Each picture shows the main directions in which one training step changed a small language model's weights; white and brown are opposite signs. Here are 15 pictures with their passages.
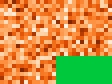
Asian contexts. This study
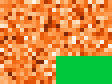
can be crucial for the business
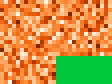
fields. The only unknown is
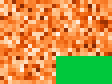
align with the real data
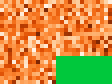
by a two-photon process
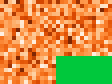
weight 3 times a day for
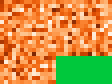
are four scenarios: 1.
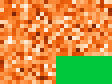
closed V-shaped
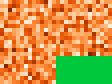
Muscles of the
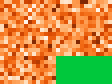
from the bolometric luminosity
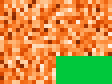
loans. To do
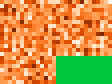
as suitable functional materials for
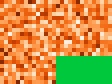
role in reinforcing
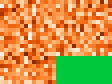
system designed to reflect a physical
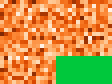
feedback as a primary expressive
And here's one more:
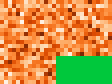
will not only be able to
